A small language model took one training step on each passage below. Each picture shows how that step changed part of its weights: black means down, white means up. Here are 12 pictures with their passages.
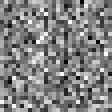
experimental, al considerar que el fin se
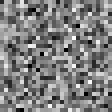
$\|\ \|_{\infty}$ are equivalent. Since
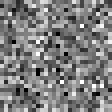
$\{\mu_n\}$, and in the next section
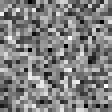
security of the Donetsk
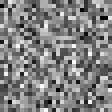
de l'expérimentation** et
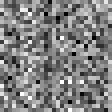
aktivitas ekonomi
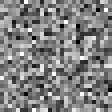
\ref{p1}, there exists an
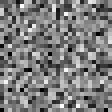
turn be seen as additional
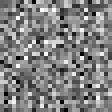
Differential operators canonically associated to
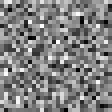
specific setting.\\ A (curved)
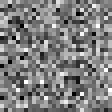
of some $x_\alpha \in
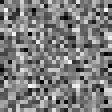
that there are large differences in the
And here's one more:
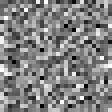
plusieurs mécanismes
